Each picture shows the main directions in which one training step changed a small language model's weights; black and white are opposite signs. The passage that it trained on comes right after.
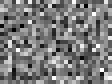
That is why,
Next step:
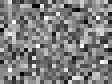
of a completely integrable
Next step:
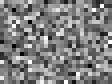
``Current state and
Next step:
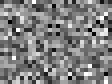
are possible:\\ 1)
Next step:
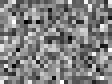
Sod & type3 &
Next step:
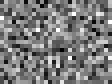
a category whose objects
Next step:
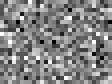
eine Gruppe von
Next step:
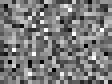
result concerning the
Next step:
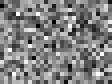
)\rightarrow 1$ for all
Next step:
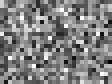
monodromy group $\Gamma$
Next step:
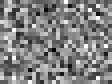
the square root function is
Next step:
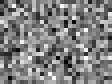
functor $C_0$.
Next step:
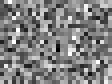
R^k\times M^*$ where
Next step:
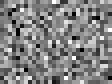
in $N^i$ and,
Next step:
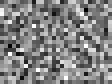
Then the above equation becomes
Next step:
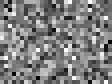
property: {\sl for each
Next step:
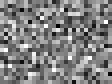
of sections of canonical graded
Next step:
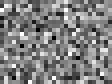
without imaginary unit in
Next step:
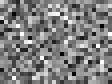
asset drift and
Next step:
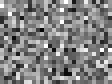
elementary procedure
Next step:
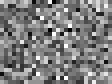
of a relative presentation
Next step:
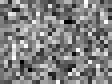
is either terminal or
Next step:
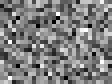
replacing $t$ with
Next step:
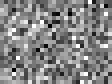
We see that for the examples we
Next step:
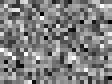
the Robin condition in
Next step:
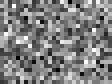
which are not shadows
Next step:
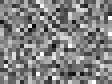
the coordinates of ${\bf
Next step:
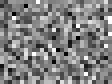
that the capsule
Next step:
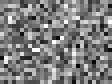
be useful for the statement
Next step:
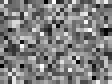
question: \vskip
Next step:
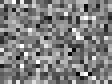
methods will assume the system
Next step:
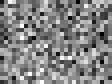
Combining the stability bound
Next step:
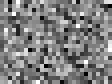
n$ (used in the
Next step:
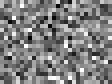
approach to address equation
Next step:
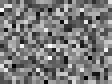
has a unique limit cycle,
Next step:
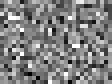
summarizes the whole
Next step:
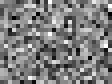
tuple $\uf\in
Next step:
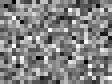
Transactions on Signal
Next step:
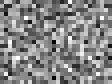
generated. It is shown in
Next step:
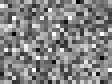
of joint eigenfunctions
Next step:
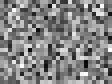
element and the bottom element
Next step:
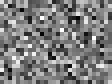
of the group $G$ over the
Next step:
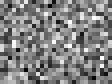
an isomorphism of locally compact groups,
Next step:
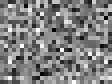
of solving SDPs for
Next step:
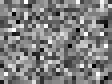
we use a similar reasoning
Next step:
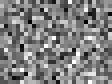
all $\FF q$. The
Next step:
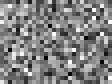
four vertices, hence at least two
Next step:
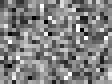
maps $\bs \colon
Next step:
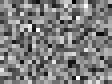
all Hopf subalgebras of an
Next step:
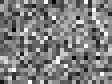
\end{equation} \indent Let
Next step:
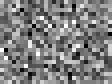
each $j$. Therefore, by Theorem
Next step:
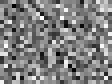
match the performance
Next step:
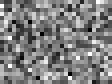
Universit\'e de
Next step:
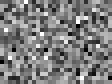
the required homeomorphism
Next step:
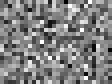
b, the chord xy =
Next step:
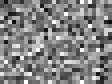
is immediate from
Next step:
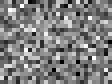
positive operator. Hence both terms on
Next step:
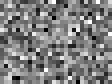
are \begin{equation*} B =
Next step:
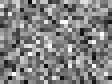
size $n \times l$
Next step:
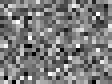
differentiate the difference between the
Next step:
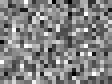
is the convex hull of the
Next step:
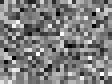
can prove the following proposition.
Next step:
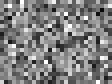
bil}, \] where
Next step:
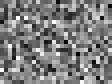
more complicated.\\ Of
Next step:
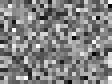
of the nodes is different,
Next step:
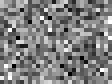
$\mathbf{V}$ of
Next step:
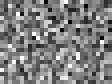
\lambda^2 \, \Delta
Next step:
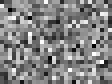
Spigler, R.,
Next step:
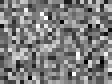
Yamabe constant and any positive
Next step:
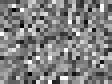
and the function $g$ is
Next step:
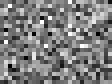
is given in the theorem. We only
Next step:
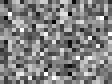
suitable unipotent
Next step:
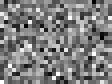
known combinatorial
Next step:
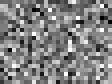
\infty} \limsup_{t
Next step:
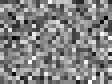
these auxiliary products
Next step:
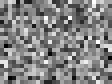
make it more accessible
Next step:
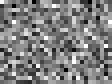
the normal bundle, $\nb$,
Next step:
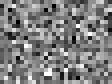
to $\omega$. When restricted
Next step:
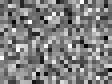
structure sheaves in notation.
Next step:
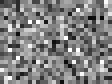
vectors $e_1$ and
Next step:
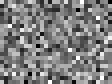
of the coefficients (up to the
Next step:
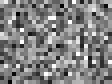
\right) }\left(
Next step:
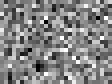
$\mathcal A' \subseteq \mathcal
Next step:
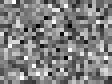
can apply their results to this case.
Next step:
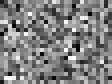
closed set $Z$ in the
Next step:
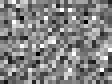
is necessary to use
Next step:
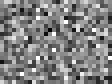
at a point $x_1$
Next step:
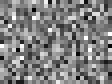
u \,dx\Big|\le
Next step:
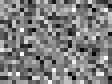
$f:X\rightarrow Y$
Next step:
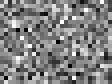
have the same homotopy type as
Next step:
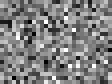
$V$ be a finite dimensional
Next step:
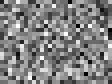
to the one-parameter
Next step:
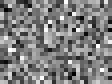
\overline{C_1}$ and
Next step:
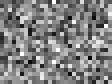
and their queues]\rm Let
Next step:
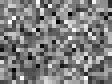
an SVD computation, and
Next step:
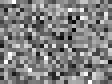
we will give the proof of our
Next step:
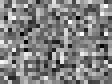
dynamical systems}.
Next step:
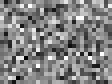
SLs) emerging
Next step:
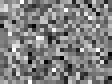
\eqref{S1} and
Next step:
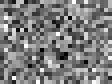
paper investigates how
